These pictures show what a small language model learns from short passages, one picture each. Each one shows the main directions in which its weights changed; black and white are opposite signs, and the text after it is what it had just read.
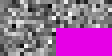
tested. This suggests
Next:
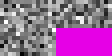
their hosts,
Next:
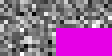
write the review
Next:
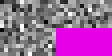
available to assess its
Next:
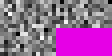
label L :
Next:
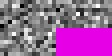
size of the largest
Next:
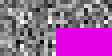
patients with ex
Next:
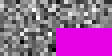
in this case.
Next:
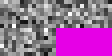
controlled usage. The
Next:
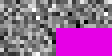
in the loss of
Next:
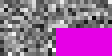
the plant phenolic
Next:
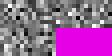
that the frequency of
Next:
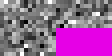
system size, indicating
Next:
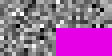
River, the
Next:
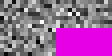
The resources required to
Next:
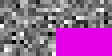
physical extent of the
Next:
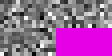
vanishes at the
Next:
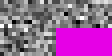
simulate any
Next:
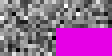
trial so that the
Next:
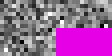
of Methodology Table
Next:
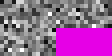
Finally, the
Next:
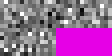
order to make a
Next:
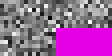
strong kick
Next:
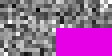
formulation was prepared in
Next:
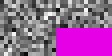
of solvent and
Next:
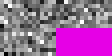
vector for each candidate
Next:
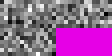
could contribute to the
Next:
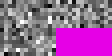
patients The objective of
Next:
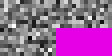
zone) at
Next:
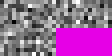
final EDDA
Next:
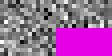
an enabler
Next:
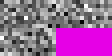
work in the
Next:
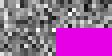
library is defined
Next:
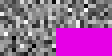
her neighbor
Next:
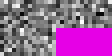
size, a separate
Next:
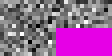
among sectors. The
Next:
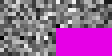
of the error
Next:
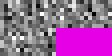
is nothing but
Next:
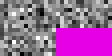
provides additional lenses
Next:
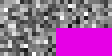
green color) is
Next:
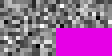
a comorbid
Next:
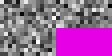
can be explained by
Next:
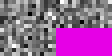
qubits, whose
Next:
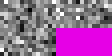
example, the structural
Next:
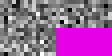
is used for
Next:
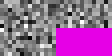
significant bending
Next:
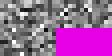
-QAM to
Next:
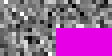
order to properly
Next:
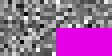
$a$ and
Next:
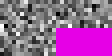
reliability and allows an
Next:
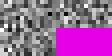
Web of
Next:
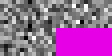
by gaps in
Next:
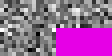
the long term.
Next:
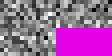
of the project
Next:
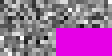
of the targeted language
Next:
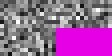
freedom of competition
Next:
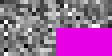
just the two possible
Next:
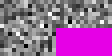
cannot be interpreted
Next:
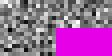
ground state for
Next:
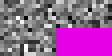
resides in integrals
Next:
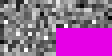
threshold Sunken
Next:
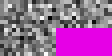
derived from. The
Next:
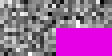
relation $I
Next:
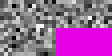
\times 9$
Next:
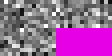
probes, such
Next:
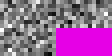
such as artificial
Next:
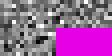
sheets of
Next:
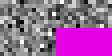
parents, in
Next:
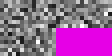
the most useful model
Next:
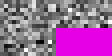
the stationarity
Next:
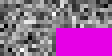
By studying a
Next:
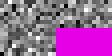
> \kappa
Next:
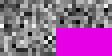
flux fixed frame is
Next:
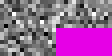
procedure developed here to
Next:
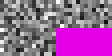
of technical knowledge and
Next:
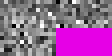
Specification of the
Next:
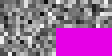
dependence arises from residual
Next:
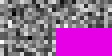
specific regions correct.
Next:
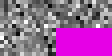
quark, however,
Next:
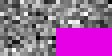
short measurement time typically
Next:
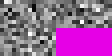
to modify
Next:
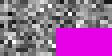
business leaders have
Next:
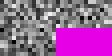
of domestic
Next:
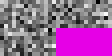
patterns that characterize
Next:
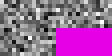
of space-time
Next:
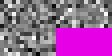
from the set of
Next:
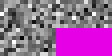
have been shown to
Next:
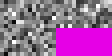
converts to
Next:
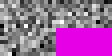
distinction has been
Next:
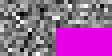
then it should be
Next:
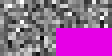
3D computer
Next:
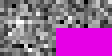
conducted recently by the
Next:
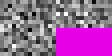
be described by the
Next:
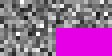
ensure comprehensive program
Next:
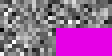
as gammas
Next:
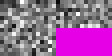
deep neural networks,"
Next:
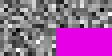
the objective function
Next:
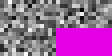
$4 \times
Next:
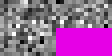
films have most
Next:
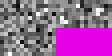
is true of the
